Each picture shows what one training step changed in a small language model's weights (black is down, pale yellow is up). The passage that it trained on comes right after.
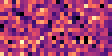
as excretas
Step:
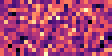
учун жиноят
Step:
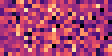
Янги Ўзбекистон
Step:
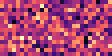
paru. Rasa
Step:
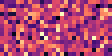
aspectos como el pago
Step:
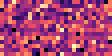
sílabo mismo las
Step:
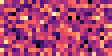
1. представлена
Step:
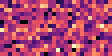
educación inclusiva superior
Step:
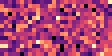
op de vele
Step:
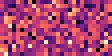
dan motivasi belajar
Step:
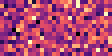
PM ČS
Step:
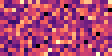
19. Saidova
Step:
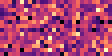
днів більше
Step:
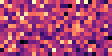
g'or makoni
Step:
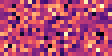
а созидательная
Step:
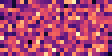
en el teatro
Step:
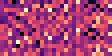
\mu \cdot
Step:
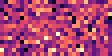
dintre toate
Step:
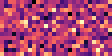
ilm ahlini
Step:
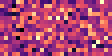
orqali o'rgatish
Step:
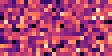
de baixa e
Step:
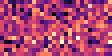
les entretiens
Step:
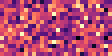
як найвужча
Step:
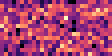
tratar, incluidos
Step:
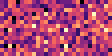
que promueven
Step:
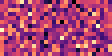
o poziție
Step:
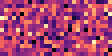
umumiy harakat
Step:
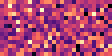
jihatdan tomosha
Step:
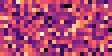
ingliz tili II
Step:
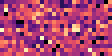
búsqueda de
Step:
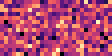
ve Aile:
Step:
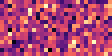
fait un clin
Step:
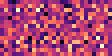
área íntima mais
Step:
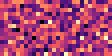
Juan Ramón
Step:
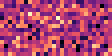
y Administración
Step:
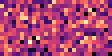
for using Internet sex
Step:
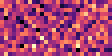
Eng dolzarb
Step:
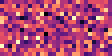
nuqsoni bor
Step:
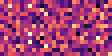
alternativas que permitan
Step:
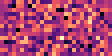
korxonasi umumiy
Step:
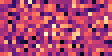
и инновационного
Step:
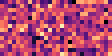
vida pode ser um
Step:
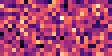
desde 2010 várias ações
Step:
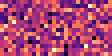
las conexiones sociales
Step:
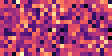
bakteri uji
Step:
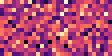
поэтому в
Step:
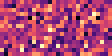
vielleicht doch
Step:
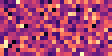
asosidir. Keng
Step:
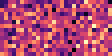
ham ideal joy
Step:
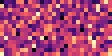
con la que estés
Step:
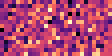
vositalar bilan
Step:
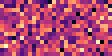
reading habits of
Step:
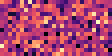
и этот состав
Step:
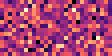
(in native
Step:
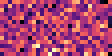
otli har
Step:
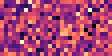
& Tanhan,
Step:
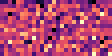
obtained results indicate
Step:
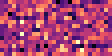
years relative to
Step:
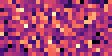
é exagero,
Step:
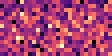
életüket is
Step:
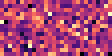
elevan y los
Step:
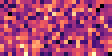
yordam beradi. Bu
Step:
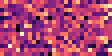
tashkil etish bugungi
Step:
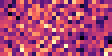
usuliy asoslar
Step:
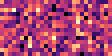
va va uni rivojlantirishning
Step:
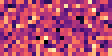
ter sido muito maior que
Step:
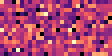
Responsabilidad 22
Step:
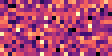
educação superior, de forma
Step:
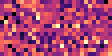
sosial, dan
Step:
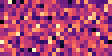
protégés en
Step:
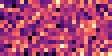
en la Enfermedad
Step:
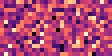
Journal on Orange
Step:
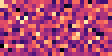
terutama jika
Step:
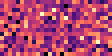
kelib chiqqan
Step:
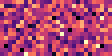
Article 38 of
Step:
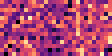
yoki mavjud qonunlar
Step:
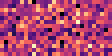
een nadere
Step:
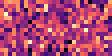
nouvelles relations)
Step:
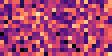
une épaisseur
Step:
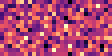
muayyan bilimlarni
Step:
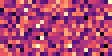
В цьому
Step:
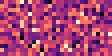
o şairin
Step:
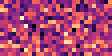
plataforma de
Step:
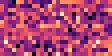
saberes relacionados ao
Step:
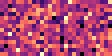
cuidados devem ser
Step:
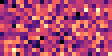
local issues and
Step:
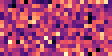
é mostrada como um
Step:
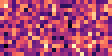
engel olan bir
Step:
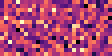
covered from the
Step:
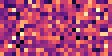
Qadriyat bu
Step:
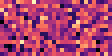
Mayring eine
